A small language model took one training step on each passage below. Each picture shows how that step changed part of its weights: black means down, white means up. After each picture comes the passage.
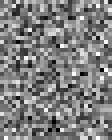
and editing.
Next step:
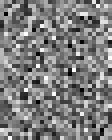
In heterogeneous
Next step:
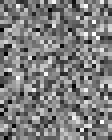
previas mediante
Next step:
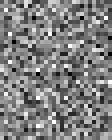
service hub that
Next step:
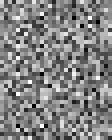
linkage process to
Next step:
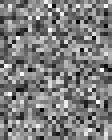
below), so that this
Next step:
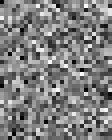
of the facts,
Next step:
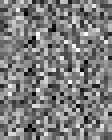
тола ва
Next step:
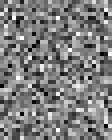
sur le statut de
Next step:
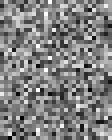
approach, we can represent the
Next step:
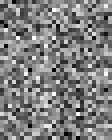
meetings, was
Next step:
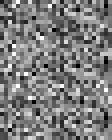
show no association between
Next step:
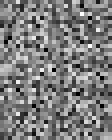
the spin networks on
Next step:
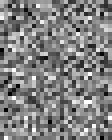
separating basic
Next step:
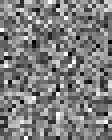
and save lives
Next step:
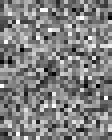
is relatively
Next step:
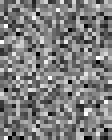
sample size for the
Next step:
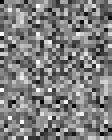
when one takes different
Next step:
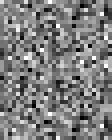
the second edition of
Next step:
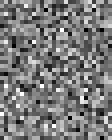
all $a_i =
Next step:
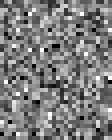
Young modulus
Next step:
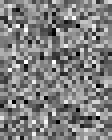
Vels Institute
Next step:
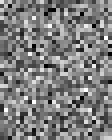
the harmonic
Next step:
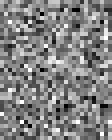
a password on
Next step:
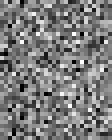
of the barrier
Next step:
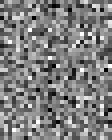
em crianças de
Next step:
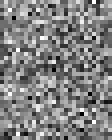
is shown in Fig.
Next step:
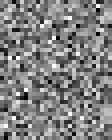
Bacterial Detection
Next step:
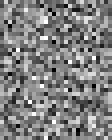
is implied in the
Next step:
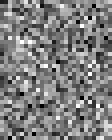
which is the line graph
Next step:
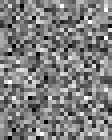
at the correlations with the
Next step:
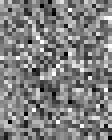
Oceans Division
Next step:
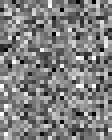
will be required.
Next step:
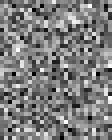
disc and stellar
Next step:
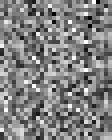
structural geology field work
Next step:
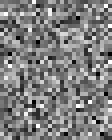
the hot phase via
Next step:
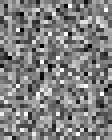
more prone to develop
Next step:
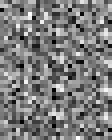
an absolute
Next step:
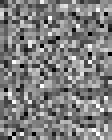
inference from the
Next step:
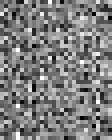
Ayta olish
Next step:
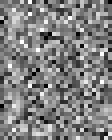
decreases by around
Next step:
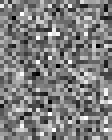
domain - At different
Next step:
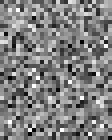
this set of input
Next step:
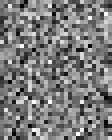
that the temperature on the cell
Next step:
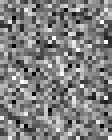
next added the
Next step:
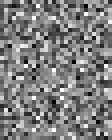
derivatives of the
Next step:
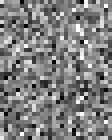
can be approached as
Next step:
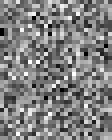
summation over
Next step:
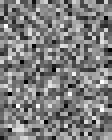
particle size.
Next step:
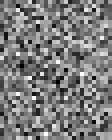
maintain tools and
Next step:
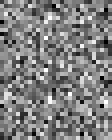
the proposed similarity measure
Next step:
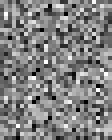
IR VHB
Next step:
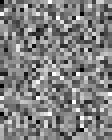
bilan birga,
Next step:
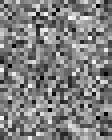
federation between different
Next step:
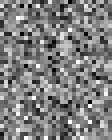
scale. The results of
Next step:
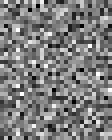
of aiming for the
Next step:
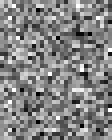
this work. In section
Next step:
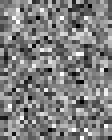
com informações
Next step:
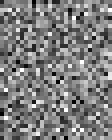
the shortage of
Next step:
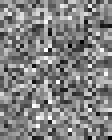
model parameters, and whose
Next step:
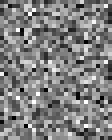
vector agregado
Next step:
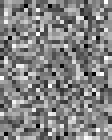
smart traffic
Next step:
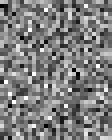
periodicity of
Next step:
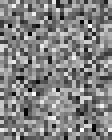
of Physics,
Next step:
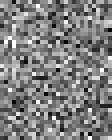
during the VRE
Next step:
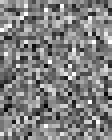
the audit process,
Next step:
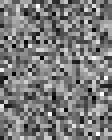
при котором
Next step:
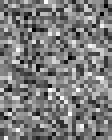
predicted. -
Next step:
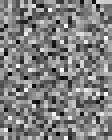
im Dezember
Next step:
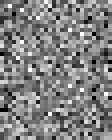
collinear so that they
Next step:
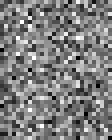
make it alive by
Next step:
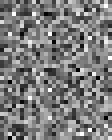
that the applicant was
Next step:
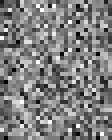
grammar each
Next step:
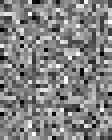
entrevista y el
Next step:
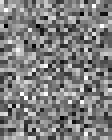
procedures is only
